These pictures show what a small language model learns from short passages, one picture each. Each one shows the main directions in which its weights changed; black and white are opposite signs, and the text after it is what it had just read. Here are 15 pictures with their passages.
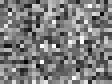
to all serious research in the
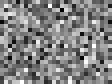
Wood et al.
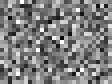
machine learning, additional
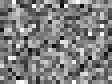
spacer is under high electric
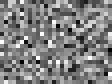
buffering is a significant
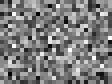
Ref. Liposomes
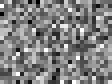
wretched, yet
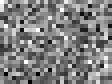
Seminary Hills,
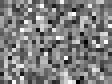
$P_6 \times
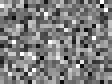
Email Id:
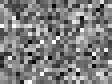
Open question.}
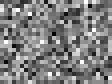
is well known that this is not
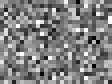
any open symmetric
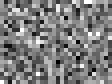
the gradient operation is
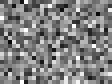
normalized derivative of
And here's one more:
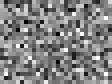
the same for all {\it
